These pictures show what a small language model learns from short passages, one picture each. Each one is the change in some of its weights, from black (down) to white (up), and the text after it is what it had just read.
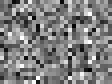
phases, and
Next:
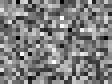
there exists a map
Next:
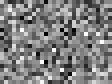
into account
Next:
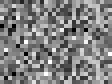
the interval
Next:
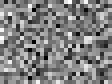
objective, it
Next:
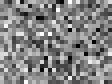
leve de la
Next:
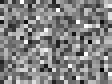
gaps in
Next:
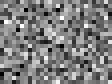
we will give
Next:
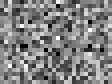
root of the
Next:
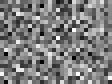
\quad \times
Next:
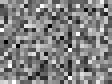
social, el
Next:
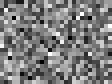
such that all the
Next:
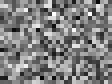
on day
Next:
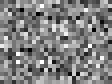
application of
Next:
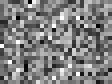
is fixed as
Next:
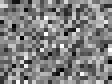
an information system
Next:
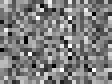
for college
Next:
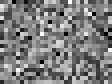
for the last
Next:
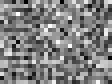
words are
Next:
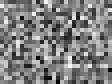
a boundary point
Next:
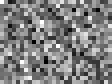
As a module
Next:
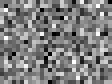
pooled analysis
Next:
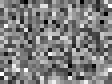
its image is
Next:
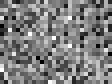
the following.
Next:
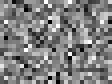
In general, the
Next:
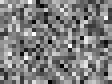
possible to develop
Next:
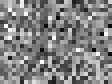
planning of
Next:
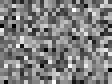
the simulation
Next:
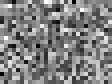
most common
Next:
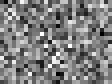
envelopes for
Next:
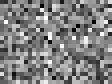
J$ are
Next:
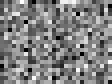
needs in
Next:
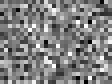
CH of
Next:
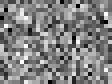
esa bu
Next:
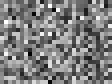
also consider a
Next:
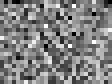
say that the
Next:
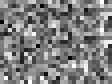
converge to
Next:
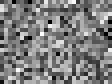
in the last
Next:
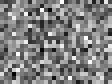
0$, the process
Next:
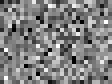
of ${\cal
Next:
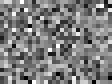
offers an
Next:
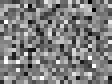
to those
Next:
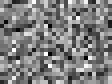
showed that the
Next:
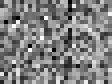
a thematic
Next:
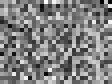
the Lie
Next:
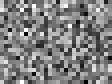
defining property
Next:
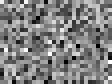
“The New
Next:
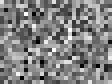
The numerical
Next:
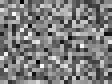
this organization.
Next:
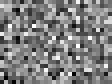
one of the
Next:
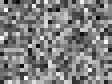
I consider that these
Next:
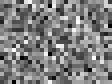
note that the
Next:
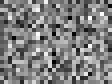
cited in
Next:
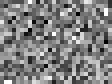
A novel
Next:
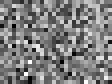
the original
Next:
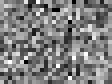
particular age
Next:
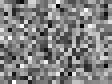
solution of the system
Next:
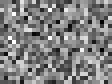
obesity and
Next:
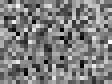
their continuous
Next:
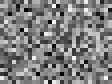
all $\eta
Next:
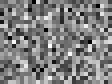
Calls was
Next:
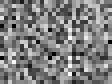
the number of the
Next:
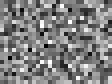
compartments are
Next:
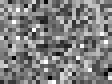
through the resultant
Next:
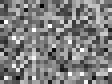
= {\mathbb
